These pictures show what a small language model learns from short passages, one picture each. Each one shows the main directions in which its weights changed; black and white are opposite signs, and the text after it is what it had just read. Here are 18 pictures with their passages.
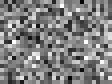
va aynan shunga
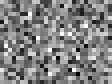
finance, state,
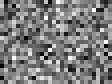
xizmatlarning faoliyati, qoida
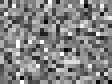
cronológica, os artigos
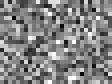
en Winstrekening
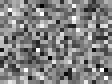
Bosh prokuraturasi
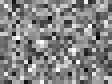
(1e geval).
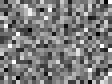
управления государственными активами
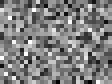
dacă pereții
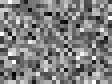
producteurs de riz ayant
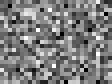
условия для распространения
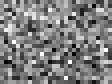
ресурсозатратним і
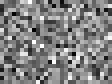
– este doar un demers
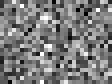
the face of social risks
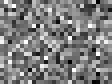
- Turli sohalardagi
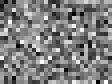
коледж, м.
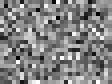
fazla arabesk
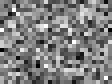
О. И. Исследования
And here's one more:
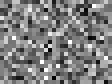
интеллект» термині
